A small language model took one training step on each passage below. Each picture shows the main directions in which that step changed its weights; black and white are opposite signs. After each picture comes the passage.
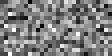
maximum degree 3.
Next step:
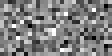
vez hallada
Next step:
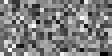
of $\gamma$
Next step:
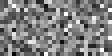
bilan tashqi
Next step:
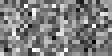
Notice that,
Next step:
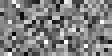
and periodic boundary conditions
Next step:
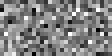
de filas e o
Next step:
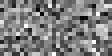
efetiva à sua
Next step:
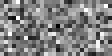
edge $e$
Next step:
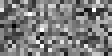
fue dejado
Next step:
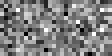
Institute of
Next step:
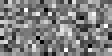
Suppose that $X$
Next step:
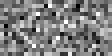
expressible as a
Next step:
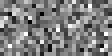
on the evolution of
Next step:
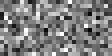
admette un
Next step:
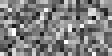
operators that multiply
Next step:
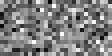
la dirección de
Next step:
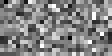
is set to more than
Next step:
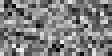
features are
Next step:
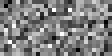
uniquely presented in
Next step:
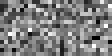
– milliy
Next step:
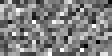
+ \ell$ contains
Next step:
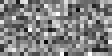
plane is an
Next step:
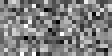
case is treated
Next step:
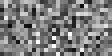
the location, or
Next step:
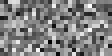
contains every object isomorphic to
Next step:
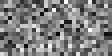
Bases Techos
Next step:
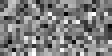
turi har 5
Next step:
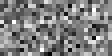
в рудата
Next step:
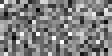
be proven that the
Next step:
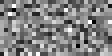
vertex. \normalfont
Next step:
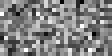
product. Now,
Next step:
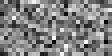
equivalence of (1)
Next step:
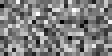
that the basic
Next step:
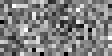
lemma, which is used
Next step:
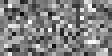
based loop pair not
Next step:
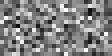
are not differentiable
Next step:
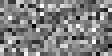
LQR /
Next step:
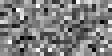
centralizado en
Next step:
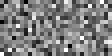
and $(P)$ can
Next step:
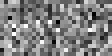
notation is analogous
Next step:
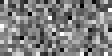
fundamenta-se em
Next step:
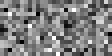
too. The following
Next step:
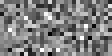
hier auf das
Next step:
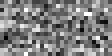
à docência
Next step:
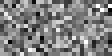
Menulis di
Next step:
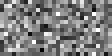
que le rang de
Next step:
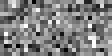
curve is split into
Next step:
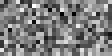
in the design
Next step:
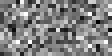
a true parallel
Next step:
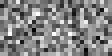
that the limit operator
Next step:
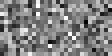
Wien, die man
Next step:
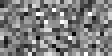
the assertion.
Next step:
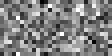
tangent to the
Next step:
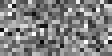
el mundo al que
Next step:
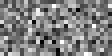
would mean that $\Vert
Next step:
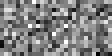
non-zero solution of
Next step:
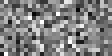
space, and $S
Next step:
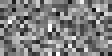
clos, non
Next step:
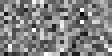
$r$ such that
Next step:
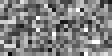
modelled as an
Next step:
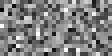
de Itapoá
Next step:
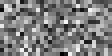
de terapia
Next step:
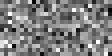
We find only eight
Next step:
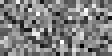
interest in the
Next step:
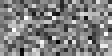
holatlarni erta
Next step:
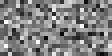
maps that are not
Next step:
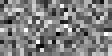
by a minor
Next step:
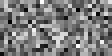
To control the value of
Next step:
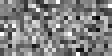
деятельности и
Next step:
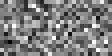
детей к
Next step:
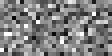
a relation between the
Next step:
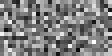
al subiektiv
